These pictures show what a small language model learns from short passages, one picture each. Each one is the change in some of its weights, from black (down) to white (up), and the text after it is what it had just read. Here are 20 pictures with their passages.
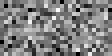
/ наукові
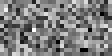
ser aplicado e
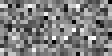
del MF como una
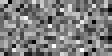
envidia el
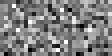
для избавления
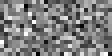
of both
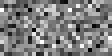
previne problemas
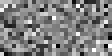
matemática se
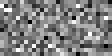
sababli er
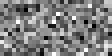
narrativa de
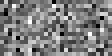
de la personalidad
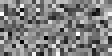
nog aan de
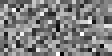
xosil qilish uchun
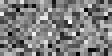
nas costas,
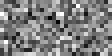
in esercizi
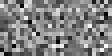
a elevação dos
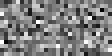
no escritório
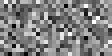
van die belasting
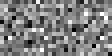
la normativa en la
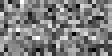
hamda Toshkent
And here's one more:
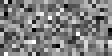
funcionamiento y se
